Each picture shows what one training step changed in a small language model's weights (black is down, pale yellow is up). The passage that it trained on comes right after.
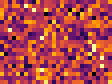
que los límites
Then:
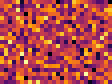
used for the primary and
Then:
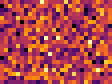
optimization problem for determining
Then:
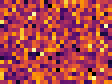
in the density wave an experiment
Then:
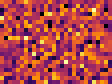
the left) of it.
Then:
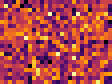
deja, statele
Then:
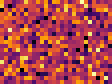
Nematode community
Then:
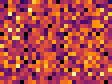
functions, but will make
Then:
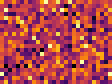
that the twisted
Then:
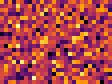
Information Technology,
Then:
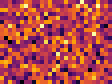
spectrum is also linear
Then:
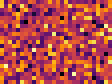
We then perform extensive
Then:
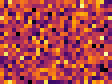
texture of the final
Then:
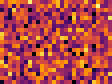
grounded theory based
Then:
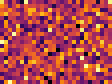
сравнению с
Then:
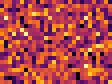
with an accuracy rate
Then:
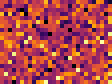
the principles of
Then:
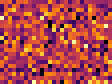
transmission. This
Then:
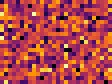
using a broadband
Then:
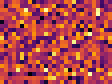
The test was conducted in
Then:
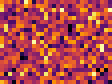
\langle K\rangle =
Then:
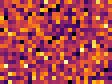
Bafing region of
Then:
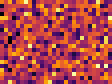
paper. When the
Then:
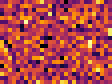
- inson huquq
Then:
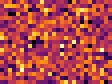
fish pond water temperature
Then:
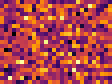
a return, in this
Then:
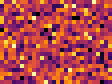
sampling procedure
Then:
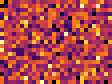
road map of the
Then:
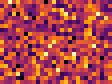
learning organizations has been
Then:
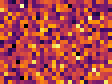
STAR the capability to
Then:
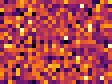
standard pelleted
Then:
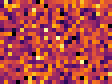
larger than the number of
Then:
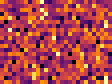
a 1-d vector of
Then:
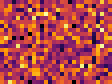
mostrados a continuación
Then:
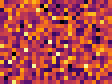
ortiq turlari
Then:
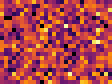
ва ҳал
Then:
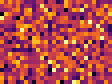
training set. The total
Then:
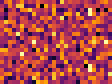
the occupied states
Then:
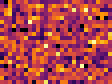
of LU provides a
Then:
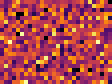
is the demographic
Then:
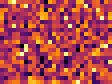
infections dues à
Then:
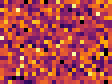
test. Appearance
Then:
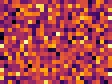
problem. We shall now
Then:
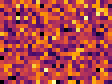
node as explant,
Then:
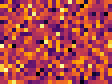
described next.
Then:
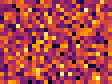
master S-N
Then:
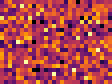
searches provide the
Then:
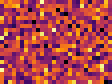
promising development,
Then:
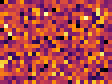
of a significant sample of objects
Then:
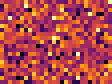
Pre-test score
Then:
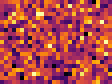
find out which animal these
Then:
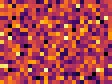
дослідження в
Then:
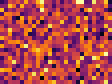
diagram is symmetric with
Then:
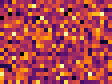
Disclosure of
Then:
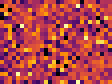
двете тела
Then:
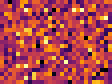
the small Z expansion of
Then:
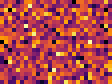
Organoleptic parameters
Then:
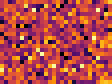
het opstellen
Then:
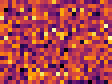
and catalyst for
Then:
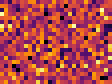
the crops,"
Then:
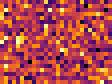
elk betoog
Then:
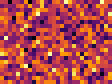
could be applied to
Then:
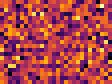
sohada olingan
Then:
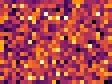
in her home,
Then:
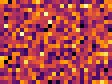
point of view, the
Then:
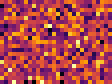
tribal students'
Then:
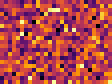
has \begin{equation*}
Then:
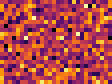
over DTRs, as
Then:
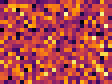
simultaneous and partial
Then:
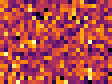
ROCE [$r
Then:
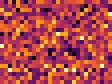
by simulations. The
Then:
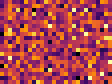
Evaluated Value
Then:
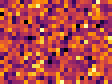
and it is interesting to
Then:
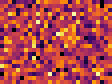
or positively influence
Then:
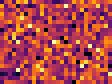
10 years of research on
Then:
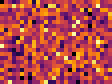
background levels from
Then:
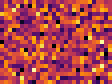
ale dreptului,
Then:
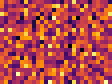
based on the spatial
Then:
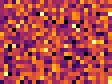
cases in open group and
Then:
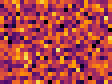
observed here, being similar
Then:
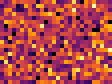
10 % more people are
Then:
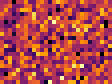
the electron charge.
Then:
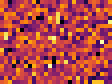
and quality of available
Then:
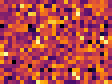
the point we wish to
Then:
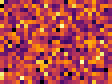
hadrons in the
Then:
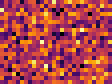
ubican en el
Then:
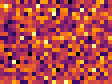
dry it and extract
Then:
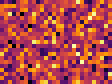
word changes to the
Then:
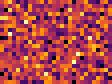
of 14 female
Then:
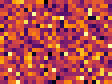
образования с
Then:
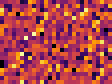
a UNILA
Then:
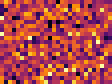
dynamics is regular. The
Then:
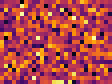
considered as much useful
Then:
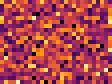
different sampling stations
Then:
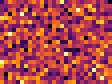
many peaks of
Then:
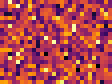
was measured. 2.4
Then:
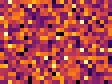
Cycle Cost
